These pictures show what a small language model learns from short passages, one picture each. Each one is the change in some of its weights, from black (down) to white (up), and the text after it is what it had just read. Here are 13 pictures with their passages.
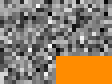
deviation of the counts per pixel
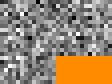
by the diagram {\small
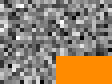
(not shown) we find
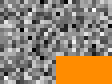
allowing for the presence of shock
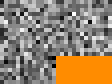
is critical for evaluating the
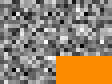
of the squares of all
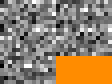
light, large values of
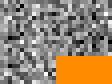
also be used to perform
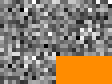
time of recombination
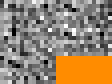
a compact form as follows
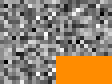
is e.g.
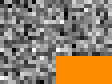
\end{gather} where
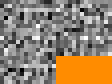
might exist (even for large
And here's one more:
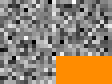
photons of N00N states
